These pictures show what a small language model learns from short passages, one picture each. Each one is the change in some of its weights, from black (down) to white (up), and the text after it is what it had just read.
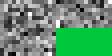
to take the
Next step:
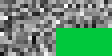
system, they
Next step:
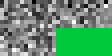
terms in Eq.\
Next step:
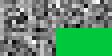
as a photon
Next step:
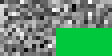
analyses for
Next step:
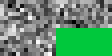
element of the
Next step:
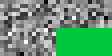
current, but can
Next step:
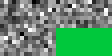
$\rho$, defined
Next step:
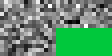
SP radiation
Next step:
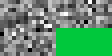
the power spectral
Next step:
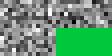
given in a
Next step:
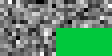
TSC and
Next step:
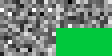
products are very
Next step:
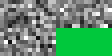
around the
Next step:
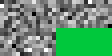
will be further
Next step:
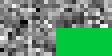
the relative
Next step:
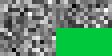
to yield
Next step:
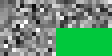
feasible solution
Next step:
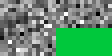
the DFT
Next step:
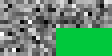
of operating an
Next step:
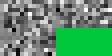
to within six
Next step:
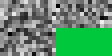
similarity transformation
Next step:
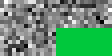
as sections of
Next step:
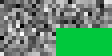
of sterile
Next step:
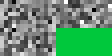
even at low
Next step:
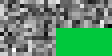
gradients in
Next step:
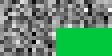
since there are
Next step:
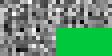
defined on an
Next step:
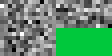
Here we can
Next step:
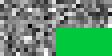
systems that combine
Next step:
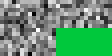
of positive
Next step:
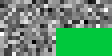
may behave
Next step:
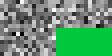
these initial conditions.
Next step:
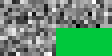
from those of the
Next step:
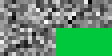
set shall be
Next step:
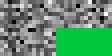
MD simulation
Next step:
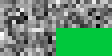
as accurate
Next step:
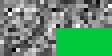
Count Table
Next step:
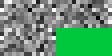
sections and the
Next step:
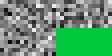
more realistic models
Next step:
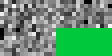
| NLP
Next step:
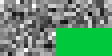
are all related
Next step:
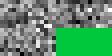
the expression of
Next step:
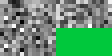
constructed using
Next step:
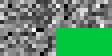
factors that could
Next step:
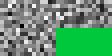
stellar mass, and
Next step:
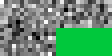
metallic or
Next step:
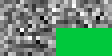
section and the set
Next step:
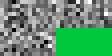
be used for information
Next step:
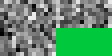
arising from
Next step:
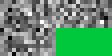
that position within
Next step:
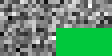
signal. The
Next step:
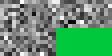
provide strong support
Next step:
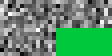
components of the
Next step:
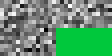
significant contribution in the
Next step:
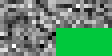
a single frame
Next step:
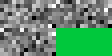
velocity.\par For
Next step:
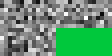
hold for
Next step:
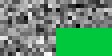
in the exact
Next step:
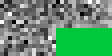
different Monte
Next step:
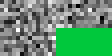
is directly
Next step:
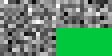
- amplitude
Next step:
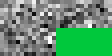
reduced. We
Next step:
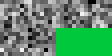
note that
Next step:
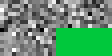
extracting the
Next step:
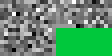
Now previously
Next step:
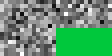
As far as
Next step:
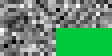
a certain
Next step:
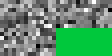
the finite size
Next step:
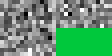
all stations used
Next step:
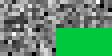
for a range of
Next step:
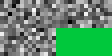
patterns also
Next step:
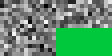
its viscosity
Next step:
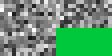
impacts of
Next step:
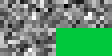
crisis period
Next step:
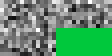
scales of the
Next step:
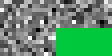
In this case,
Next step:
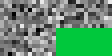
bounds the contribution
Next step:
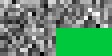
of the same
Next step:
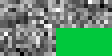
the evolution of the
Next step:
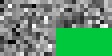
the plasma
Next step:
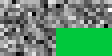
of modern
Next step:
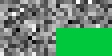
compounds with
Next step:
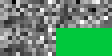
and the centre
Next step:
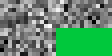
the effects of
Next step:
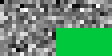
spacetime as
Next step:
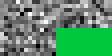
a fit to the
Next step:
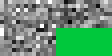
M_{l l
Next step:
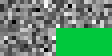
this Gemini
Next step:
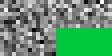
is likely
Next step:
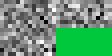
section for the
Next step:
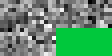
the fact that it
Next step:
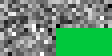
image formation
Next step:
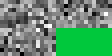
the problem of state
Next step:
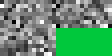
the universe
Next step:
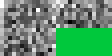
no demand of
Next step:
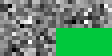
passed from
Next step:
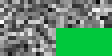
a trace
